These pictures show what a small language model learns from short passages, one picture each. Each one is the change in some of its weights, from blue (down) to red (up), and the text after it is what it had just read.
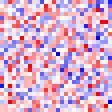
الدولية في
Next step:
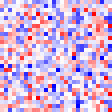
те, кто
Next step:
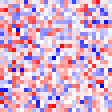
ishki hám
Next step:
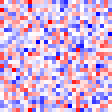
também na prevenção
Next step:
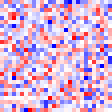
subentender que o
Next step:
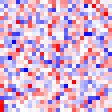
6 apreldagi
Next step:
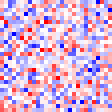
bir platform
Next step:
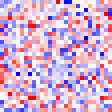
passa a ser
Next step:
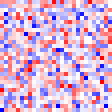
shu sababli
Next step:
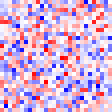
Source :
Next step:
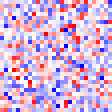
ways to
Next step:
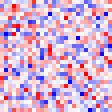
значений [0;
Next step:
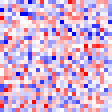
daquele continente
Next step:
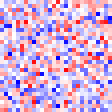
wenig über die
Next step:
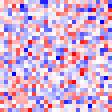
shows that
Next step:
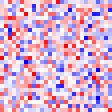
programas em uma
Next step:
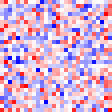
Collegi, ad
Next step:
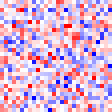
qui permettra à
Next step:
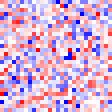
busca conocer
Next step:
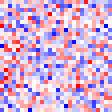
que Caracterizan
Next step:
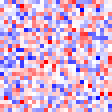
siempre la
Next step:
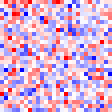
habitats for a
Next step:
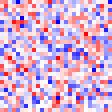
falsafiy va
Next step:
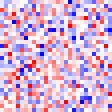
mentalidad de los
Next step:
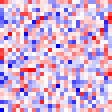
et IA dans la
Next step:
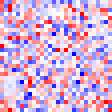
as condições de
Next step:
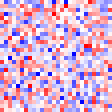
del artículo /
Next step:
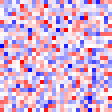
o potencial do
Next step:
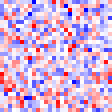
de grandes
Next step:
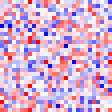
keng foydalanish
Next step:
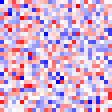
tez aniqlash
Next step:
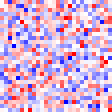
von sh vs.
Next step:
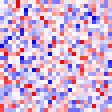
dengan Arthritis
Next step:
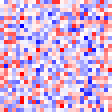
in den, für die
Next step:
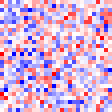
в порт 2
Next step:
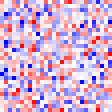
Thin Line
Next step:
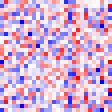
ist aber nicht das
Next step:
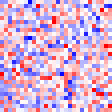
en omdat de
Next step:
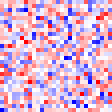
ser uma estratégia
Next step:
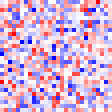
kelmagan va
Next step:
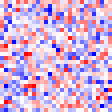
responden memilih
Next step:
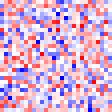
yangi suyilgan
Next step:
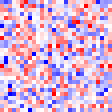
примеры кода
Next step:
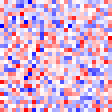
fotos no
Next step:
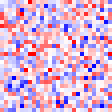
a estimular o
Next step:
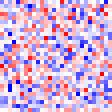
шу билан
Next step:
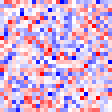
церква в
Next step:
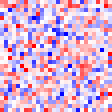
sugere uma
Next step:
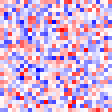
lines and of
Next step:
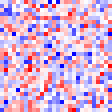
занимают на
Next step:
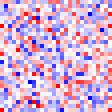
mas geralmente o
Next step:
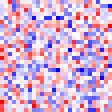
dati, ma
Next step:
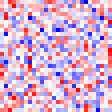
также следов
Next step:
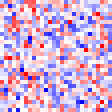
к серверу
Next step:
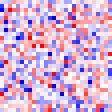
От друга
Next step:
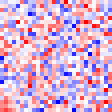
uma metodologia de
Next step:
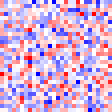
modern pedagogical education
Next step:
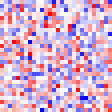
- kadrlarni
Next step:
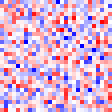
din yo'lida
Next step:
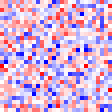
вкусы и
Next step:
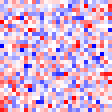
economică de
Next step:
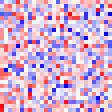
ao presidente
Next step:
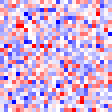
The findings
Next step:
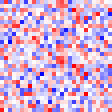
model tanlanishi
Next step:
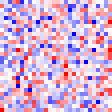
solamente aquello
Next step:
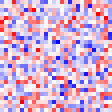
N, et al.
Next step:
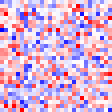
a declamare
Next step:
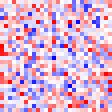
21 de busca e
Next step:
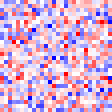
mate ouderen
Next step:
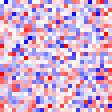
el orden de sus
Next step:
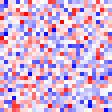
в силу
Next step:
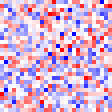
по бавния
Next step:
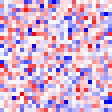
imkoniyatlariga mos
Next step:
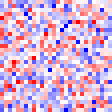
da cartilha;
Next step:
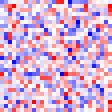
a fost format
